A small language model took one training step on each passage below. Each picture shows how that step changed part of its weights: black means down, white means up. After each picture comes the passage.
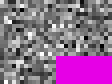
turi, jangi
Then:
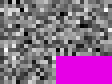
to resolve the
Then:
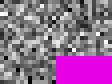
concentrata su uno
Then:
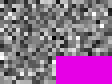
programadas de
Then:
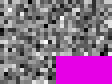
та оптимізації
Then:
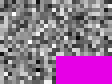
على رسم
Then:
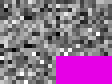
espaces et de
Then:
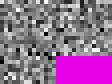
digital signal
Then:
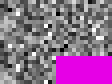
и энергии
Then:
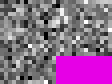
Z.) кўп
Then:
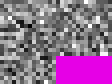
de proximidad o
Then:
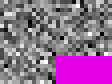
za sigurnosti
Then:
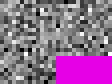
ecological and
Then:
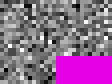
in Technology and
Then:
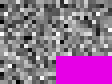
aparição presencial
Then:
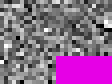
malaka va
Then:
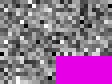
la contribución del
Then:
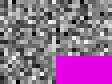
for social research*.
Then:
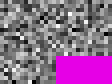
4. Sonuç
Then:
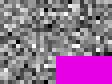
disso, são
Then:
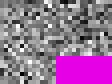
a agravante
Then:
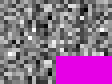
aprender, há
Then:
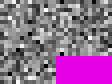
é incerta, mas
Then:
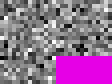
Его душе
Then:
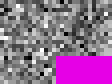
esta obligación
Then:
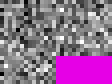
improvement in the
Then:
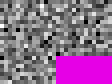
Dalam Menerapkan
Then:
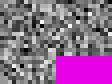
media interaktif
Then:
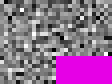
empreendedores no
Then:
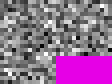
одной детали,
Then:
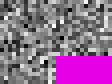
бир кесиб
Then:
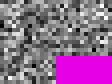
by what is
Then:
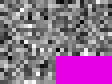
en el manejo y
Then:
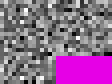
of advanced
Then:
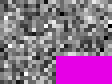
янги ўз
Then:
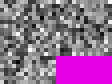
se leen los textos
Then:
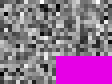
untuk memastikan
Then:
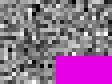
pas observer
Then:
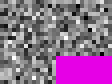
com o uso da
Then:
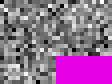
foram escolhidas
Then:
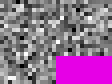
printsip v
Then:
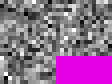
para Laclau no
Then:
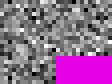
I, passou a
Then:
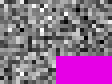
valioso cuando
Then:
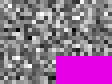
Thus, we
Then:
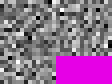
o de terror,
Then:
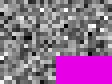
aparelho ativo
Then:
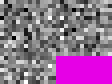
proceso. Una
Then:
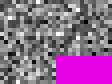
temáticos: -
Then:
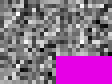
berish imkonini
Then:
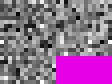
Avatares del
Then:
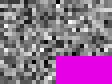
esa yozuvchi
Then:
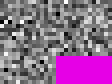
teologi, dan fikih
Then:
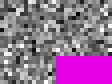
различий в
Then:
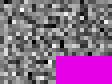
pueden afectar
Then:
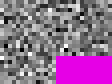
délai de
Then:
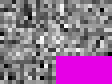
considerando-se sua
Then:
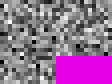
21th March
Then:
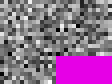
agar u son bilan
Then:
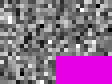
realizó un estudio de
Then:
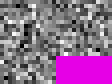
higher education
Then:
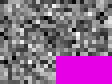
Lee, K.
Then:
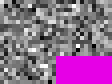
à ceux de
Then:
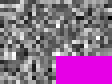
de los evaluados
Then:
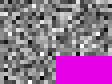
p-valor =
